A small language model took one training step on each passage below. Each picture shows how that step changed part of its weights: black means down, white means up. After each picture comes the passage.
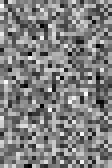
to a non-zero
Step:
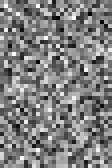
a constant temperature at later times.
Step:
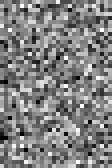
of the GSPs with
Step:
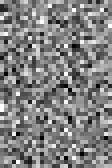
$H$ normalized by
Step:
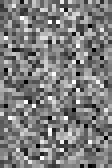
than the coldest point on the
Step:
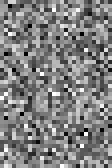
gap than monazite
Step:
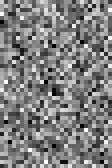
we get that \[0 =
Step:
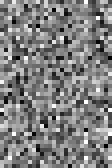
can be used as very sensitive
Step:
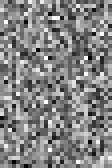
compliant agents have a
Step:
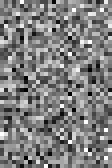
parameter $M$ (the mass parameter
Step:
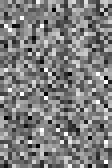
of the renormalised
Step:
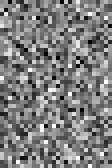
regular rotation of the galaxy
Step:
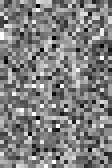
conclude that this experiment,
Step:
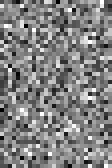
by the European
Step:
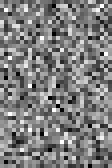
and possibly the evolution and
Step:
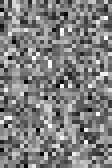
condition. The good agreement
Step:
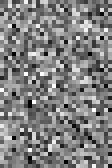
the related insulating
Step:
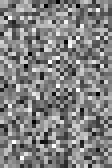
of infrared singularities
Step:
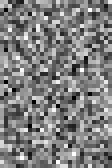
and stays at approximately the
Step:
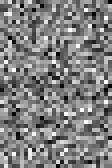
median) age in
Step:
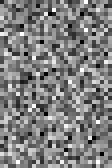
is attenuated by a factor
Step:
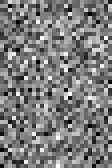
DME molecules at
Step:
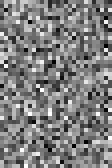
used among users and
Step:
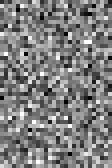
in Circuit Quantum
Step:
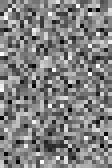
linear and quadratic fits
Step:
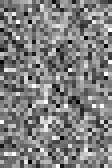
Members of this
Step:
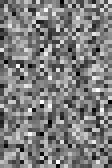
structural transition.
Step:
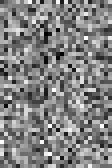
state wave functions of the system
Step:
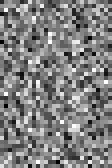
and width of melting
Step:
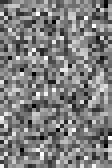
is only one position angle
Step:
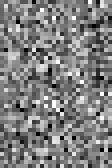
production and inverse Compton
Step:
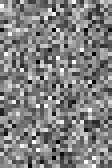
initial condition near that point. If
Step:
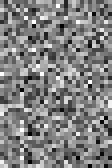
the change of the electron
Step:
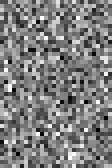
in which density parameters are very nearly
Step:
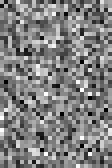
contradiction to the
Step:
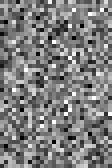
$\nu$ Frequency &
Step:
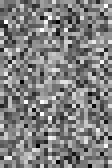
the elliptic curve
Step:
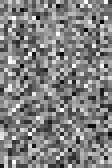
the large $\alp$ limit,
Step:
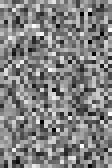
"articles" by the
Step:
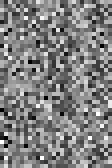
the subsequent section.
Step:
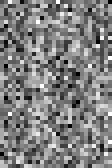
CNNs in the case of
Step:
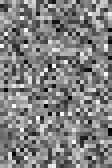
flare injection for
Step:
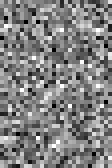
studies of $f_C$
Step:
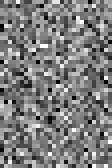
different mesh blocks and
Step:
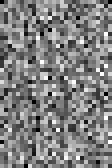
not maintained in its ground
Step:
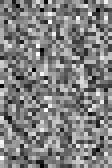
remedies to excise
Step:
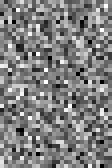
are cancelled.
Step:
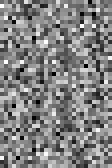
for particles with relatively
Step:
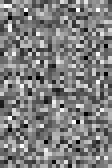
$\sigma_3 \otimes
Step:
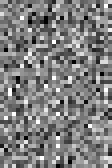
was determined in every
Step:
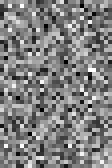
of droplets in
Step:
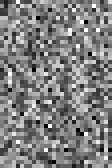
border closures are defined
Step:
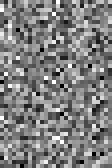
here that the scalar product between
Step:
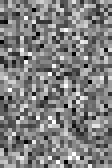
the response of the
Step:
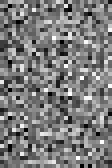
SUSY QCD
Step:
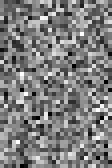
In the same way it is possible
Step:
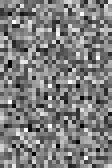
we analyse the influence of
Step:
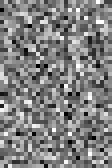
parameter dimension & 5 \\ \hline
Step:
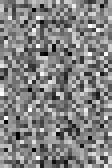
the instantaneous
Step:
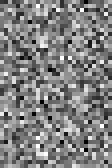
choices for the model or
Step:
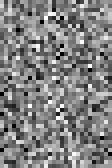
$N^r$ that correspond
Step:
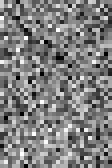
inside the unit circle to
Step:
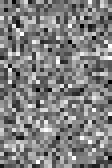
by CMB in cosmology.
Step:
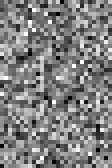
in ultra-flat
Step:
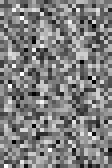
accuracy versus
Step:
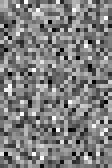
This is basically equivalent
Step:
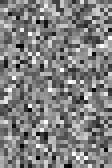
expression for deceleration parameter
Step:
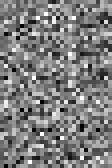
formation of Comptonization
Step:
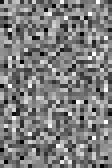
$En_{z}$ is the
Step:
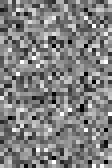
before, MB is a
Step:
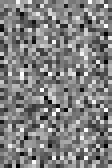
it is not only critical for
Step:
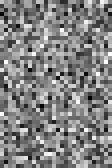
depending on the area of the
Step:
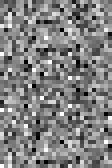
{journal} {\bibinfo {journal}
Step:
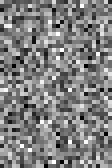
entries of $\vb$,
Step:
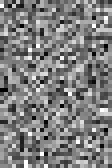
state solution $x_{t \to
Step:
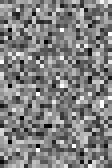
allow to exclude new
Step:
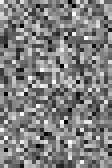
\end{equation} Since the
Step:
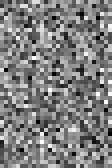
conductive, perfect
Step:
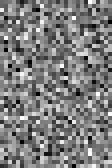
and the sign-functions of
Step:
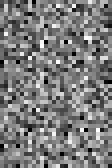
time in the appearence
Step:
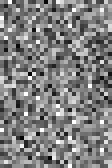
and 2$^+$ states in
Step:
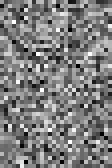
study of quasi 1d quantum
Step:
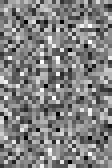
approach can already be
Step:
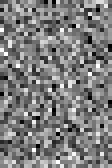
The figure shows a set of
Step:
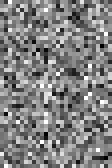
results of this analysis with the previously
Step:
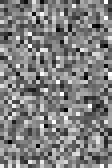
as three binding preon
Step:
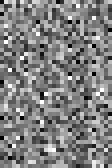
{\em Senior
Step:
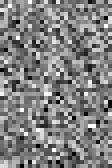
The primary goal of this
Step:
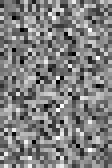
final stage amplifier
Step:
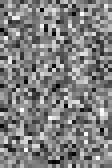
when novel type of
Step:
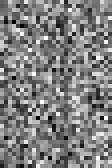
in 3 dimensions. Thus,
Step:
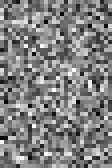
the scaling region of the
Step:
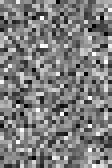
as it is summarized in
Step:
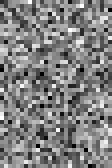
starting to include results of
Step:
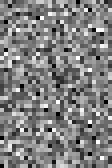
Eq.(3) the real number
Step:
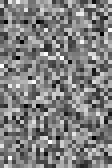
producing analytical results which
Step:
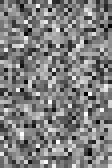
if it does not preserve the
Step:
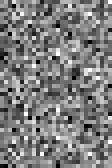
EWSB stability condition
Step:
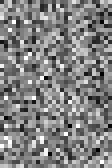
of our measurement as short as
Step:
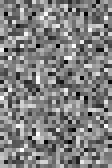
(c) and (d) are
